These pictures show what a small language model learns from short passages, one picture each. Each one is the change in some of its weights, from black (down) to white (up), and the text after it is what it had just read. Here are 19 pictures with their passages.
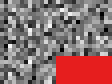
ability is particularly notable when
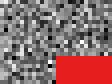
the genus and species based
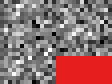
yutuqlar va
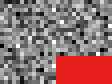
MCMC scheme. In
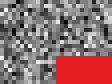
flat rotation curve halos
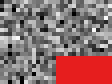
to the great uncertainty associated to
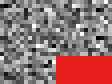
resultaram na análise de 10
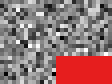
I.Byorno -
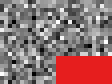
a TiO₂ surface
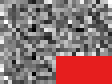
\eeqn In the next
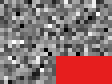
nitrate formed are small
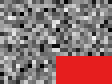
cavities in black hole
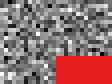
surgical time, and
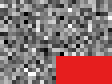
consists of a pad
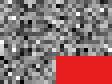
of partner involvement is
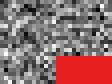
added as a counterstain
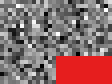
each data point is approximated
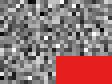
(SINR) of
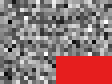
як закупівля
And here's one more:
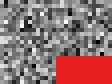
with wires and mechanical
